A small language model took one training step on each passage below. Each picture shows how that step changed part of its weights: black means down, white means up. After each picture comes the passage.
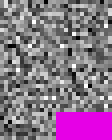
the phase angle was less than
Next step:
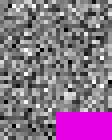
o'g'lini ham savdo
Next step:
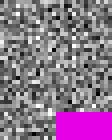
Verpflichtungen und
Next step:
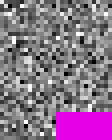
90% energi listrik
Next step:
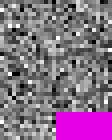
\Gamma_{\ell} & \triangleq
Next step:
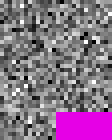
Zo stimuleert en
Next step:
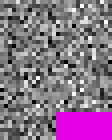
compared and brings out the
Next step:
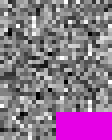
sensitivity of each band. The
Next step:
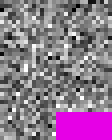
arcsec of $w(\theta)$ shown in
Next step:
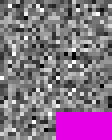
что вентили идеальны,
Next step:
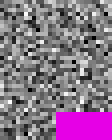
гуна метавонад
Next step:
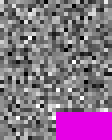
a high photon efficiency
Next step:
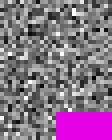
photon pair, and can be
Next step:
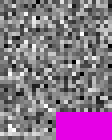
errors \( E_i \) and
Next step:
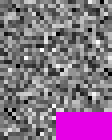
plants. *Virology*
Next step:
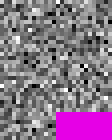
waarbij interne en externe
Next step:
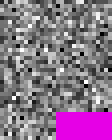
form factors at different momentum
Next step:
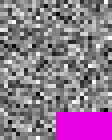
Perencanaan program
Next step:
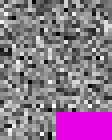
at inference time, making it
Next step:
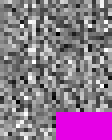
a suitable form for determining their
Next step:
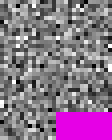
\in \Cb$. Note that the
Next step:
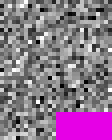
2-form superfield \be B
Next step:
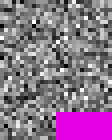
\subsection{Bounds on the free
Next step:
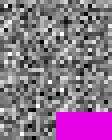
kantismo e o socialismo de
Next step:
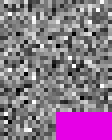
from $\Lambda$CDM versus the
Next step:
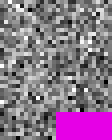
\Cfour$ term we are interested
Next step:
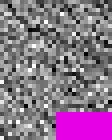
only depends on the photon energy, and
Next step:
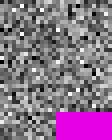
neutral decays. More
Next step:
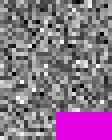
and H. Shinoda,
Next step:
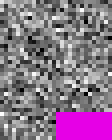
\sqcup W^{(r)}$ such that
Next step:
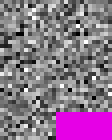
hypothetical QCD with a
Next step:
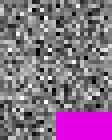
in the database multiplied by
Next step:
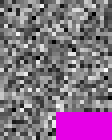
Donna Hurley, and
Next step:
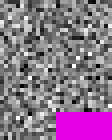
are: \subsection{Fetching information
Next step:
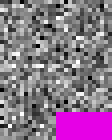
Ensayo de chile dulce en
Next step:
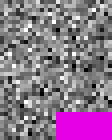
and Education*, 3(4),
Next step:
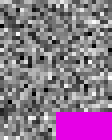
Equation \ref{eq:MA}
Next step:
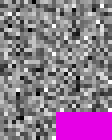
support from the National Natural
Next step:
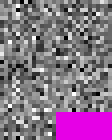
des tendances nationalistes.
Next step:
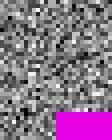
and Computer Engineering,
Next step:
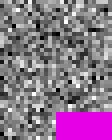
um modelo perfeito passível
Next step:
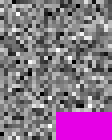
Посев культуры
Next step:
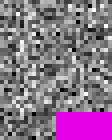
machine learning approaches
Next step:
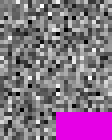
metal interface. Similar to
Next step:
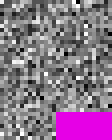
e di calcolare la quantità
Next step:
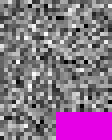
=0$, we obtain \be H =
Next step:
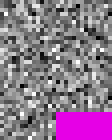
to acknowledge the financial
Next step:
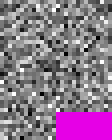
with the editor of your book
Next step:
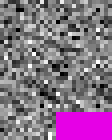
oscillating modes to another
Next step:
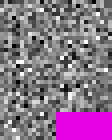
основные направления
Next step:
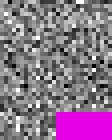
equation (\ref{LF}) in terms of
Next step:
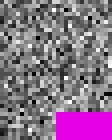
of a free-running,
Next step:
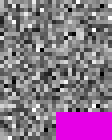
isso os contactos a
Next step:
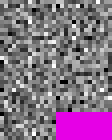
des conclusions évitant
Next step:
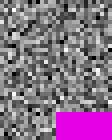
yaxshi takrorlanmas
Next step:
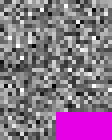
consumo de vídeos e
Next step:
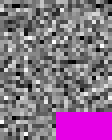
periodic potentials where initially
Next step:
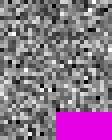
can be used to compute or approximate
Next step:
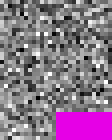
Computation, Department of
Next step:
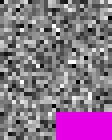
gauge theory is dual to the near
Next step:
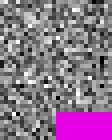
The starting point is the assumption that,
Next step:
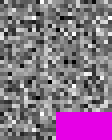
innovatsion yondashuvlarni
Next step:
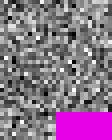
a dielectric relaxation time
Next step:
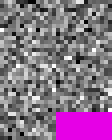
plane waves are used, the sum
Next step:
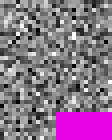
than with dedicated simulations, but the
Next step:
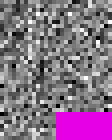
afro-americanos que em
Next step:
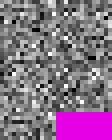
difference will increase quadratically with
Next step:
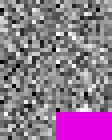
immediate. The action of the
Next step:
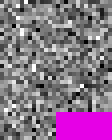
o uso dessas tecnologias
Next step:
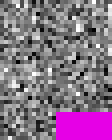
is larger than the minimum
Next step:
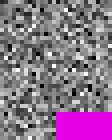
finding RNA polymerase bound to
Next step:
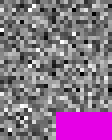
a Fourier series over all possible
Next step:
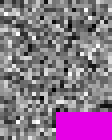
participants installed our web
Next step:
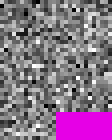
sobre a política de educação do
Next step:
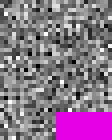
mumkin. Shikoyatlar
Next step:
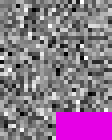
application of symmetry adaptation
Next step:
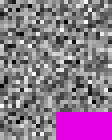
the diameter of the QD on which one
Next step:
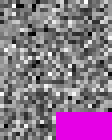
da integridade física e da
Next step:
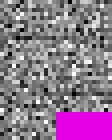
السيارات .
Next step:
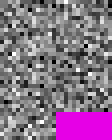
For instance, consider our example in
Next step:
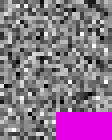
to some small perturbation. Our
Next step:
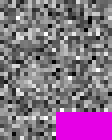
mais amplo dos desafios
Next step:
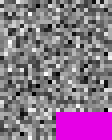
singularity suggests. The
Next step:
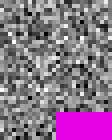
flows and Radicalization leading
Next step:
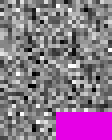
aspekcie wrogim do
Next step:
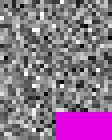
values of $ \omega_b \equiv
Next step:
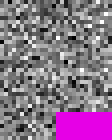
can be used to still ensure that
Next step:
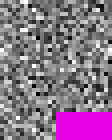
that decides sensing points over
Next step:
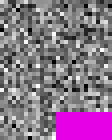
for kinetic temperatures larger than
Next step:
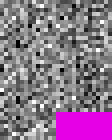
kasbiy madaniyatini
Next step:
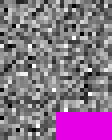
the necessary values of axion
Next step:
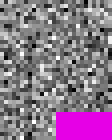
Cletus Gregor.
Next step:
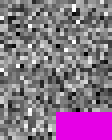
the images to avoid the
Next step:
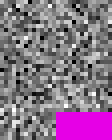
çöpleri düzenli
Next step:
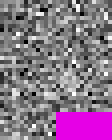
conducibilità elettrica
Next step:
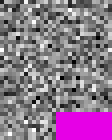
buildings. "*Energy
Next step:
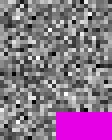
. \end{equation} Just as in
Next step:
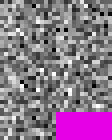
bilish ehtiyojlarini
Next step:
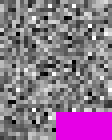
development of software
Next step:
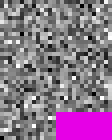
Machiavellianism has grown
